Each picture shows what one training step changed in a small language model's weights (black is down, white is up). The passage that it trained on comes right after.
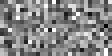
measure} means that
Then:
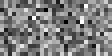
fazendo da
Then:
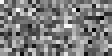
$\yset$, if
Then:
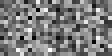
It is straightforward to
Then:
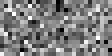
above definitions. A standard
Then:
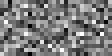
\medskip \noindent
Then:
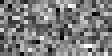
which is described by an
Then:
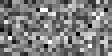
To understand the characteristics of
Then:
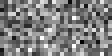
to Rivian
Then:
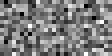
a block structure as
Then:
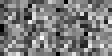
A L K T I
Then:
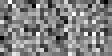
методов может
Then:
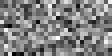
of vertical (V)
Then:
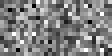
case. It is easily
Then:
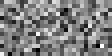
of reach, one might
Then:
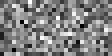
Langmuir waves
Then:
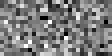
This is precisely the case
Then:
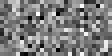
: \gamma \to
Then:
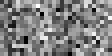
Carlo method to
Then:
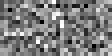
$F$ such that
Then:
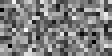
means of an iterative
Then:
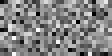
the bottom wall of
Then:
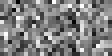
will be used in the
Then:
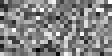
residuals of the
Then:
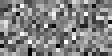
$$ Denoting
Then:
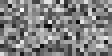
of certain higher Fock
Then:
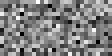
of the gravitational potential well
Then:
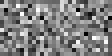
= & \langle
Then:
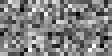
network reconfiguration as
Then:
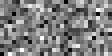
de Graduação em
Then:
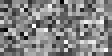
black dots are the numerical
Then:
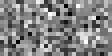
and luminous He
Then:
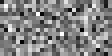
correction in phase contrast imaging
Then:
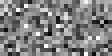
results of Rogers
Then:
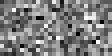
We prove by induction on
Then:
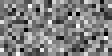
offers large scattering rate
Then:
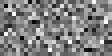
environment. On the other
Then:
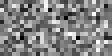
sustainability focus scenario
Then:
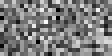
bursts is
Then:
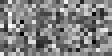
wollen oder
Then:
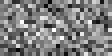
in the structure may then
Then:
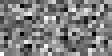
h}^*$. Thus one
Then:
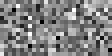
scaled-up network
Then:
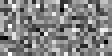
w_x \wedge
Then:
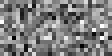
can rigorously
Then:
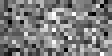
inson omili bilan
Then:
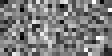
interesting question is whether it
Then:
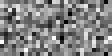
quadrics have at
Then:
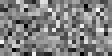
the following ansatz
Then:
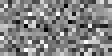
the main part of the
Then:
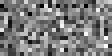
$ is sufficiently large,
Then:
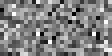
mathematical analysis, let
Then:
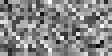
preparatory initial
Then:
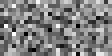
of hypersurfaces in
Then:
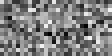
levam ao
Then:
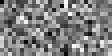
existente. O
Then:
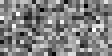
X\to Q$
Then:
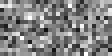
fitted results are
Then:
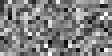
каждом из
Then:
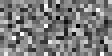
is explicitly given by $$
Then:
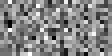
nas unidades
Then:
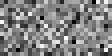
orthogonal projection in the
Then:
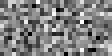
abelian, we have
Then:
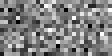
Work in the theory
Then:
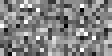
ishlab chiqarish
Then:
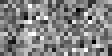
order mean and variance
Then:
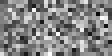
special functions identities,
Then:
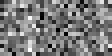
an operator equation for which
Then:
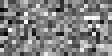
orbits, we start by
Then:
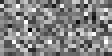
motors. These
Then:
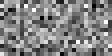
of a fluid particle from
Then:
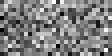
in the AF region
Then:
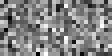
product on the bundle
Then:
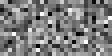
\leq h$, consider
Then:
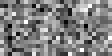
one, and the Riemannian
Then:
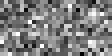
свій кілька
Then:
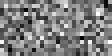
with $p \subset
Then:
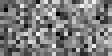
to check the Jacobi
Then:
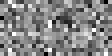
implies that the potential energy
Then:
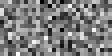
be looked upon as
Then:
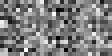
then we can define
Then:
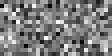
Tumor Model The
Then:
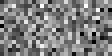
oleh informan
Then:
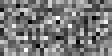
\to \infty$
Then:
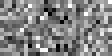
adimensional cosmic time
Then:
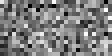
e a preservação
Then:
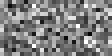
if any ascending
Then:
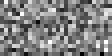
some of the nearly
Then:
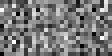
O valor de
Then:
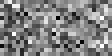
plate decreases when the
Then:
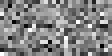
the nodes of the
